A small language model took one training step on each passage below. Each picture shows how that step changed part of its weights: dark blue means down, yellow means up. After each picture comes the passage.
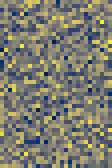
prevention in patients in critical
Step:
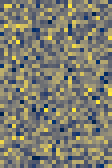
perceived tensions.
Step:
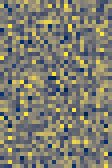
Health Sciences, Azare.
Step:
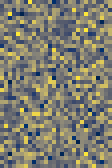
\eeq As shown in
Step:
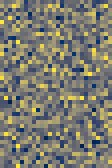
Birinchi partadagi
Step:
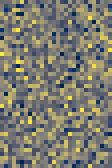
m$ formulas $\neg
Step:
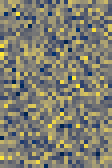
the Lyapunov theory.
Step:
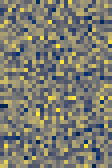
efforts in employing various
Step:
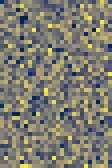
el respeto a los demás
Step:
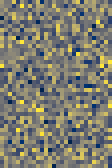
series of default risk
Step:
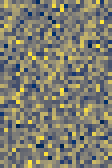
in which the given operator of rank
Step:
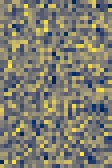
(AI) technology becomes
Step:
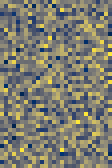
and pressing problems.
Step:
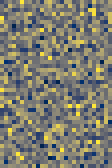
The total FL disutility
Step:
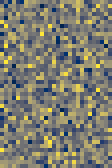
models make it possible to consider important
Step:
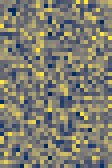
correlation between \rev{the electron
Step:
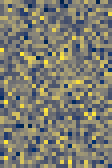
it shows that emotional
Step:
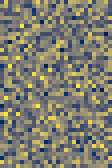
have \begin{eqnarray*}
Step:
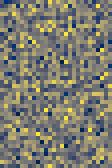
technique that illustrates the
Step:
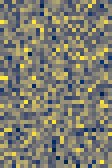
FOR TEACHING
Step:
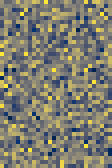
on my homework in comparison with
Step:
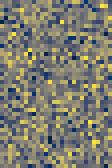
flux plus a constant is fit
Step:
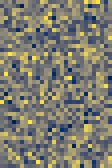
\, line detections for our complete
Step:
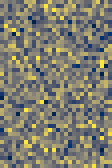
contínuo de afinidades
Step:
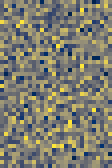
controlled by 20 hubs across the
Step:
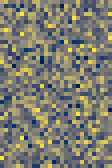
\caption{Layout of the
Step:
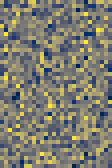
for on-site diagnostic
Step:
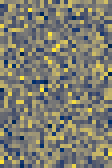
country should be able to produce
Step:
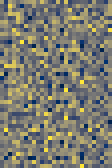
аризасига кўра
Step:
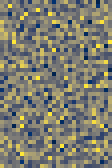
doctrine based on this assumption
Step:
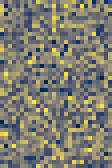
Selection and Preservation
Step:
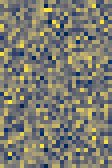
style Preferred surface teaching
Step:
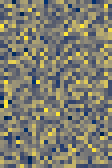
discussions and consensus
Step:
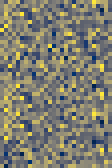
c| c c c}
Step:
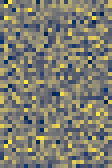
questions regarding what influence the different
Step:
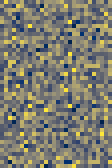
activities on university campuses
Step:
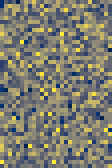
training models, or a smart
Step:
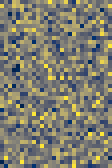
for the former, it is the
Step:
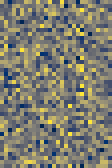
ALE LUI
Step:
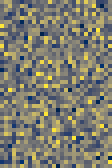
an important role in spall
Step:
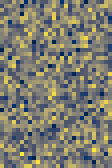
sur qo‘ylarini
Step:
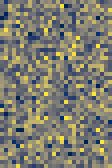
from $\Omega$ that corresponds to
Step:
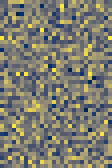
whereas the SC estimator in
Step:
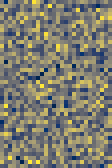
security of economic and informational interests
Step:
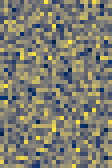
that no distance expands in
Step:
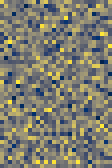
Thus, the physical strain is given
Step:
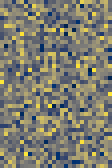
a significant sowing date
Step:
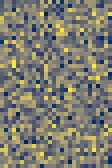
sentido, tem uma função social
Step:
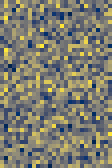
Arvind Kumar
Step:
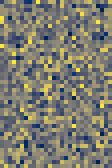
aluno mais próximo
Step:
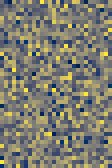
apertures. After
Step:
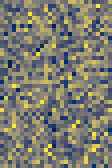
double attention and remains relevant
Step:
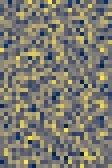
OS BOENE M
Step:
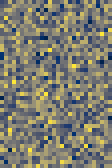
coupling constants. This is
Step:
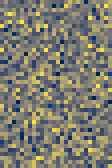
turismo en Chile:
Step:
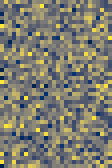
symmetry via the inner product
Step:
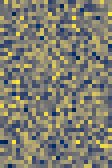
from the stem were observed to have
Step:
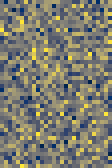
in both cases, giving an image
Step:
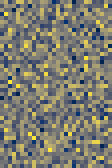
with an extended π
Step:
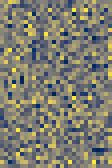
jamoalar va milliy
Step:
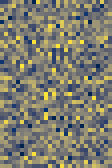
Bular “axloq
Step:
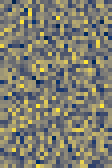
Purposes (EAP),
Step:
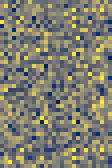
me termat interes publik
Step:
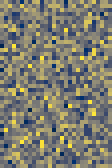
smaller than Saturn and near the
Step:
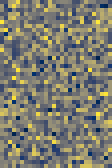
on the experimental data, regression
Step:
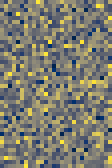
is standard positive-sequence
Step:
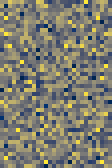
junbishga kelishi
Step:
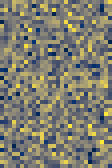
with **(a)** random
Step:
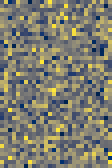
countries have tried to create
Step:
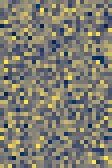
xizmatlarning tarifiga
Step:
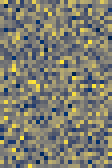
of the propagation of the TE
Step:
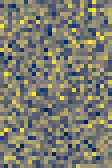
narrow distributions the value of
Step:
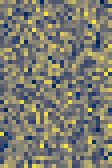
in [9]. Social media
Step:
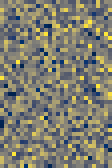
we assess our system on image
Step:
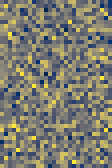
in the thermal noise of the
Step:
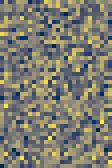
the largest component needs to be
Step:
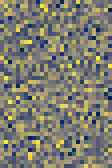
An Examination of India
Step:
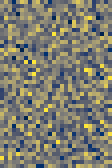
sections of a conditioning
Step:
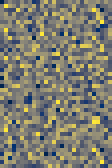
sign of MR can be changed
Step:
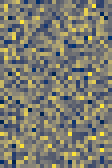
PLA. Sample
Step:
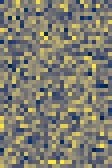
are public-invested
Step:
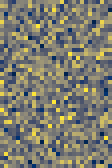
given by CUP on the basis
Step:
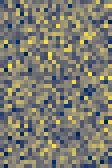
une forte représentativité
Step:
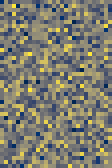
of the solution. *Here is
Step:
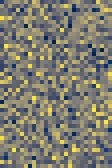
criar uma proposta educativa
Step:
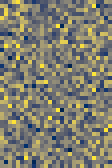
P2P, in turn,
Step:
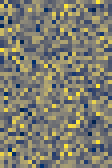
a model with $w\neq
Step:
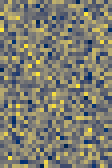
this cross-sectional study. The
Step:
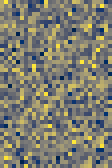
is easy to verify that
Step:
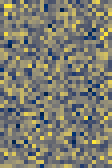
extending existing knowledge from this
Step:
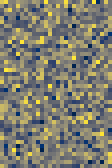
quando as formas de onda
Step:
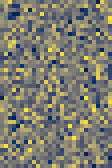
colaboração de profissionais
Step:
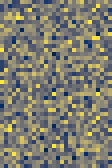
theory toward one with fewer
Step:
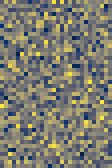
3. World Health
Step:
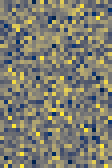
$r_0$, as shown in
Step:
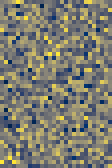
gas of structure less point particles
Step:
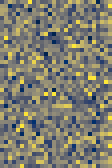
(pole to pole),
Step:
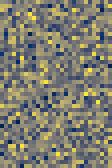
with the expectation value
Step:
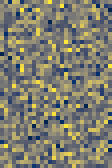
Lecturer: School of
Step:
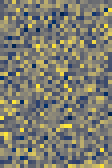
time Total Quality
